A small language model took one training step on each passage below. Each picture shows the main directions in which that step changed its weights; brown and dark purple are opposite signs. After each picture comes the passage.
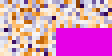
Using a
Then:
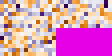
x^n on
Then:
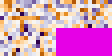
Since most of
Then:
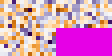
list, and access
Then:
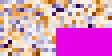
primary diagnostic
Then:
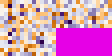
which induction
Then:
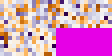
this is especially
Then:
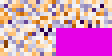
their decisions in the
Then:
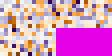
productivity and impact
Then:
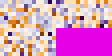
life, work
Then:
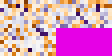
: Data Curation
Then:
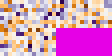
for the treatment of
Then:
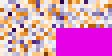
cit. by
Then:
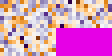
of the data were
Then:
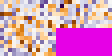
approach that involves
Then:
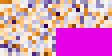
we recorded human
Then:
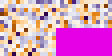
variables to reach
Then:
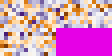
to emulate complex
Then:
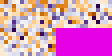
of Medicine
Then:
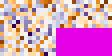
done in the form
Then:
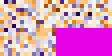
later enhanced by
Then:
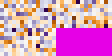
the effect in the
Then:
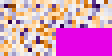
using the VG
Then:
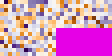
is shown in Figure
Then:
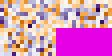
to dotted
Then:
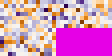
the important integral
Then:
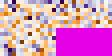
protocols across all
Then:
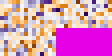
should be subjected
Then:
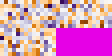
filled with 10
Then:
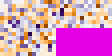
teaching foreign
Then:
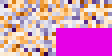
that passes the
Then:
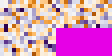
ghost is
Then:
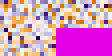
of investment
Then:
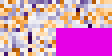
are primarily
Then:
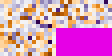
interfere or
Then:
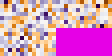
of the parameters,
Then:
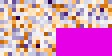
proteins in
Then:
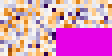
taken tiny
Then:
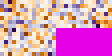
for Cloud
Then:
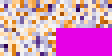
a nun in
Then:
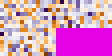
the particle swarm
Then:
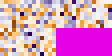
breaches have even
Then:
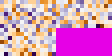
direct purchases
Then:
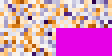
infrastructure supporting the
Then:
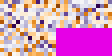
foundation of institutions
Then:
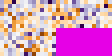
time. The
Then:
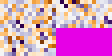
growth enhancement in
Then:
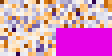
level of speaking
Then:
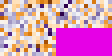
part of the person
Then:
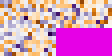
or adapted in
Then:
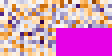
higher the k becomes
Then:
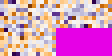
We will use this
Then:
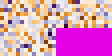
for tens of
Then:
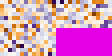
The study aims
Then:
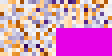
global family of the
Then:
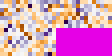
case control study was
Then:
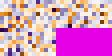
difference with both
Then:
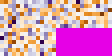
start: 01
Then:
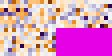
point tracking
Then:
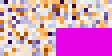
less affected by
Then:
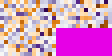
the context of
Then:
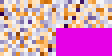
follows: 1)
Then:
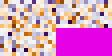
experience [6],
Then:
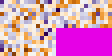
sector and public sector
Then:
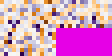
education, work,
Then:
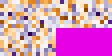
known as ion
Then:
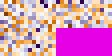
used to investigate
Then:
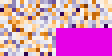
various studies.
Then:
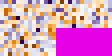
types of speaking
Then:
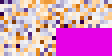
we describe as
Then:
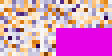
some of strange
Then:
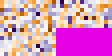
rooms of
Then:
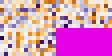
these possibilities
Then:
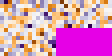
of sweet
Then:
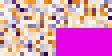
economically relevant
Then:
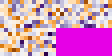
and Ca-
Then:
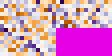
the Commission)
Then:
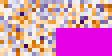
that they have no
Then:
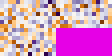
grade and used
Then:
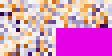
prediction accuracy and
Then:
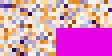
on until all
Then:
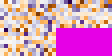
Ever reared
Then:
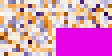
Schematic of
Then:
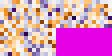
performed quantitative structure
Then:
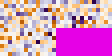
the difference between the
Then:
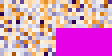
critical print
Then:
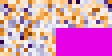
between the experts
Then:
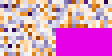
on WCED
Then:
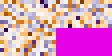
used to describe
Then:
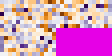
key resources for scientific
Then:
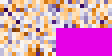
data and recover
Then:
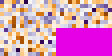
Plant, data
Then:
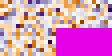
can come from
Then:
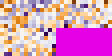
are found in the
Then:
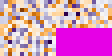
marry for
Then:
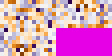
Water quality,
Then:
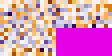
prevention and control
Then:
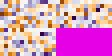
approach is a study
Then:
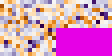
have a direct
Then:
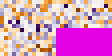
limited application of
